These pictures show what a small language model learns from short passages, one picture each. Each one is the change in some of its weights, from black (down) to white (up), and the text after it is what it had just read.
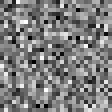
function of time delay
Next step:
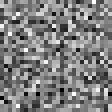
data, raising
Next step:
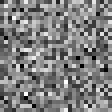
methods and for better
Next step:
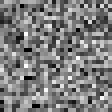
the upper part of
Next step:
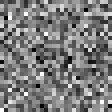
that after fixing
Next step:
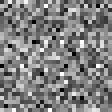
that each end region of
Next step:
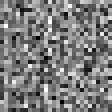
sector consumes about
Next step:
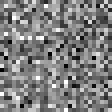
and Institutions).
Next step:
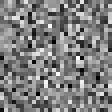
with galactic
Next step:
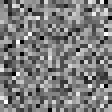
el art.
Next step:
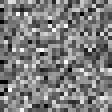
while the nearby
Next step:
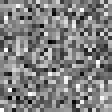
relies on different communication
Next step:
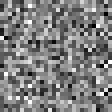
recorded within the
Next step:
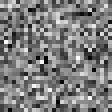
is almost the
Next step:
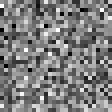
variables including Age
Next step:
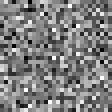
uma das maiores
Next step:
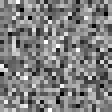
artifact of the
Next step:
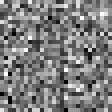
term is different. It
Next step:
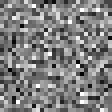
a second routing
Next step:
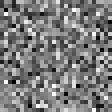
challenges associated with collecting
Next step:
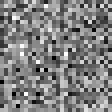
and civil
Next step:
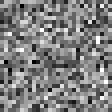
the country at
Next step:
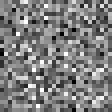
together when
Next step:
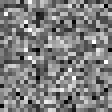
handy to consider the
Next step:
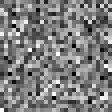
solve the rank
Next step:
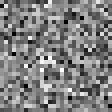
comparison drugs
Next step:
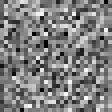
OERs, their
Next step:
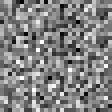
(exponential with
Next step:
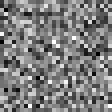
experience of key
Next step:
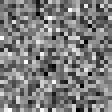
general, antes de
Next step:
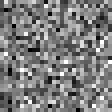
each applied field, the
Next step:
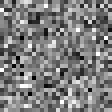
used this method to
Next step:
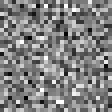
modern world.
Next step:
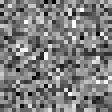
displaying a
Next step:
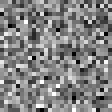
be extracted with
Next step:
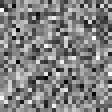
found to produce
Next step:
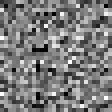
yuklash va
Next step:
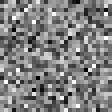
2 and compute
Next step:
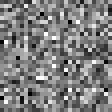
tests were performed with
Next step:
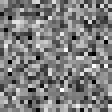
It has been reported that
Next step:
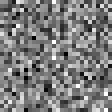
Ф и П не
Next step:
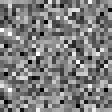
a mode coupling theory performed
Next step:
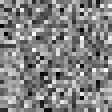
к бегу
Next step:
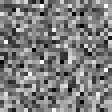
va leksik
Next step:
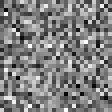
issues and the challenges we
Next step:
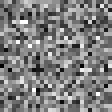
without the safety
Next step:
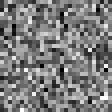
predict the actual
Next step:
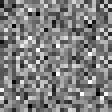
impacto de un
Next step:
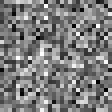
aviso de
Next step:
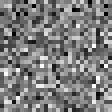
training geared towards
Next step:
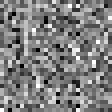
baryon involving
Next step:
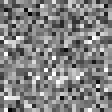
surface changes [Fig.
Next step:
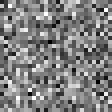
characterized by a
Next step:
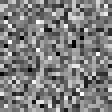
gritou e
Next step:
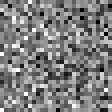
with high cadence
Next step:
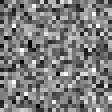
within acceptable
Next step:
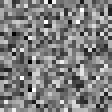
possible tensor structures.
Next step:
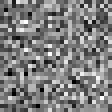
structures of the target language
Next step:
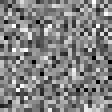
infrastructure of the
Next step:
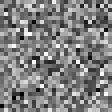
because a partition
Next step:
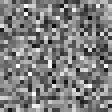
multipliers $\lambda
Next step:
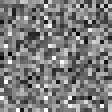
a hollow block
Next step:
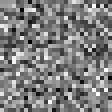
30 min. The
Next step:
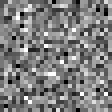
to develop the art
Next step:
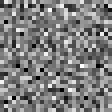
de capacitación
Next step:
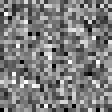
is comparable to those
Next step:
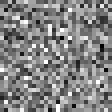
of technological electrical
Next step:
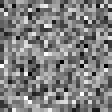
examples demonstrate the
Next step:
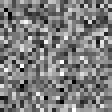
other way must be
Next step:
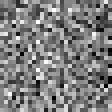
Regression with
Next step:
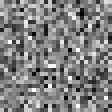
tends to
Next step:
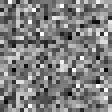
Struktur der
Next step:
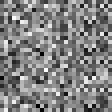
and scale of influence over
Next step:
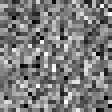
Subject Pub
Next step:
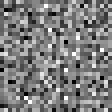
rate reduces the
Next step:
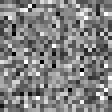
optimize the filters
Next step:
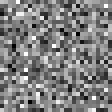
chaos on science
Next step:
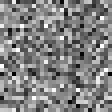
tempo você
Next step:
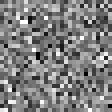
in terms of prediction
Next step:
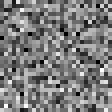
value for a chain
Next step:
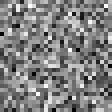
turned out that
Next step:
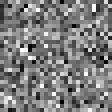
in this study involve
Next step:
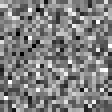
became famous as
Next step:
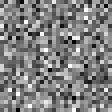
unchanged over
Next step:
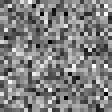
suspected. The
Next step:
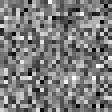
identifying traces of
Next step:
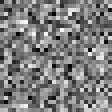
density at time step
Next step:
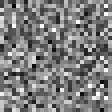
por pessoas
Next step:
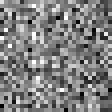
instituiu a
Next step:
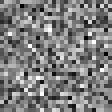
the Software
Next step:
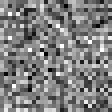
un potentiel en
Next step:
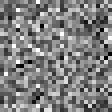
Rural Adults in
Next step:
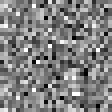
word rises,
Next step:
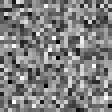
values therefore provide new and
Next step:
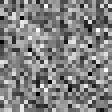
oración; pero
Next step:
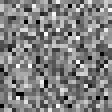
age: a
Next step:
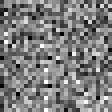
specific examples is the
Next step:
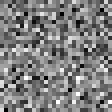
Bloch ball
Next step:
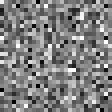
seus interesses
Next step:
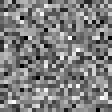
between mass and/or
